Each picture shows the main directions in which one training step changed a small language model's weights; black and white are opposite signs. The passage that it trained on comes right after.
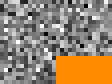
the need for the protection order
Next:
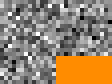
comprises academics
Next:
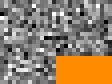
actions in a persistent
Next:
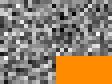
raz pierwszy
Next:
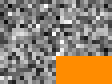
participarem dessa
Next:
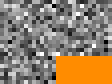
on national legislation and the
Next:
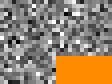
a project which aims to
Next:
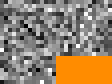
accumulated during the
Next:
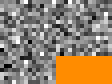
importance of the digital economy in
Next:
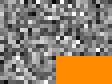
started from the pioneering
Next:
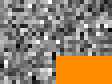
is fear itself.
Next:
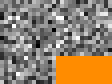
Once the valve is
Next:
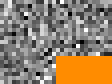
освіти та
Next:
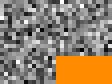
dos como campos de
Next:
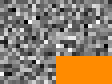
enthusiasm of
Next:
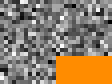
reported. In line with institutional
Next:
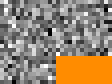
eng yaxshi
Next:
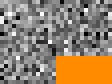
Administrative Services
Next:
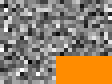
extract were injected on
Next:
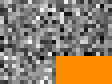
time and the animal cost
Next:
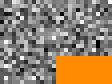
realize better governance.
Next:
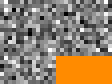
de serviço aos
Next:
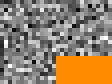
was collected and analyzed from a
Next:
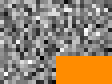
entreprises agricoles
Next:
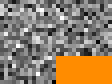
with hypertension and
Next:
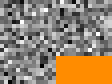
risk aversion observed in
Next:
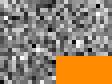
tashkil etadi: 1.
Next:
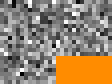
has an influence on civil
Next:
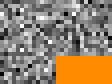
Jaén; -
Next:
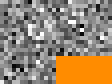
propose a framework for
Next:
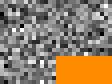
6 Nota SE: Sin
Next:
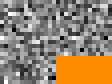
not include standards related to specific
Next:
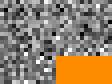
of the solution left after
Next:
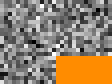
biodegraded and the
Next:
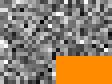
geometry could have critical effects
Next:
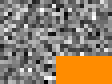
both new and old generations
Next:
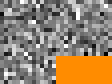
and general public. 4.
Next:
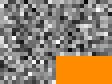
its adverse effects;
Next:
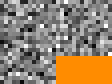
the regional context and is
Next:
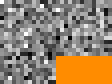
[over hoe de
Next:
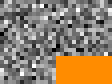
for real world applications.
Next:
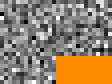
har bir inson teran
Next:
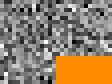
cadeia é o
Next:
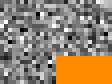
this final dilution was measured
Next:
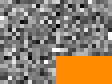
literature [Fiction].
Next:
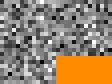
Probabilistic Methods
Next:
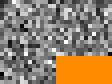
LE 4 Have good classroom
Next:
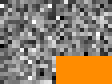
of Panjab University
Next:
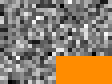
is damage to blood
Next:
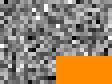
so far. Only a
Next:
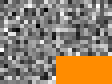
emergency actions (roads
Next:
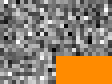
Puesto que no
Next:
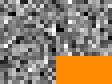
the internal market area so
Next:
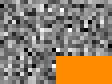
of research performance in the social
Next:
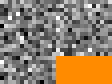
In addition, when the company
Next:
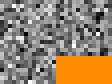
sheets, prescriptions
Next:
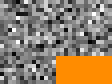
By a series of calls
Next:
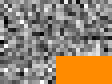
Respublikasida raqamli iqtisodiyotni
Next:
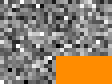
РФ. Дана
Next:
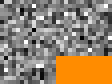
do not like routine
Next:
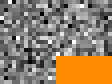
demencial arroja
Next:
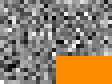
tools by focusing only on
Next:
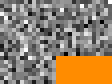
quantity needed according
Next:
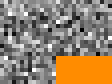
o no rutinaria
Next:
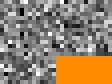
however, not to the extent
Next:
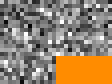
between the stock buyers
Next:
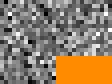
Communities Underserved
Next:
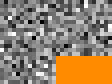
важное место
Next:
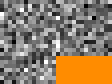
своей работы в
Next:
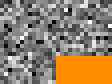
and was higher in samples
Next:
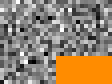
plot, Abdulla
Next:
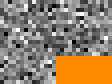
cells using CO₂ as a
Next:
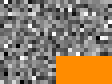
and size of business, positive
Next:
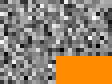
addition, there may be other
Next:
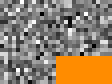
ongoing engagement in the
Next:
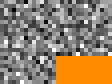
kompyuter tizimlari,
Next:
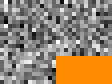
idea de civilización alude
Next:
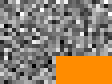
increased 3.3 times.
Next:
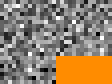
more complex and nuanced
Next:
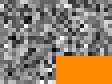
in this early phase of
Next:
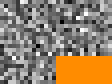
the management of other research
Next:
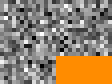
in table2 ranged between
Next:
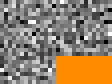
fluorescence permet
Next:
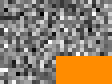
olish, qochish va
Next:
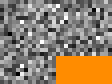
статията са
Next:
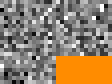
by Barsalou
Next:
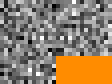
to give researchers and other important
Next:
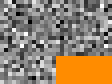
as content generation. According to
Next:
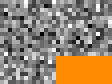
majority of participants had normal
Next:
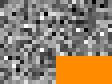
quasi zu weich zu
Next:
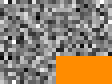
conceptualization, methodology,
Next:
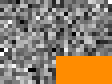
rooted in Islamic
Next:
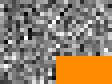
emotional intelligence
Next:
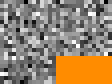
only two selected gestures is
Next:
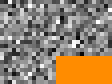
current study are available from the
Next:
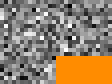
used during the turning phase
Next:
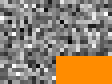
profunda sobre algunos
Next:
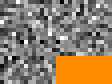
Mason et al.,
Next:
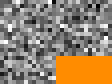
approach is quite good at
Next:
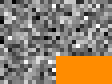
the maximum possible power. To
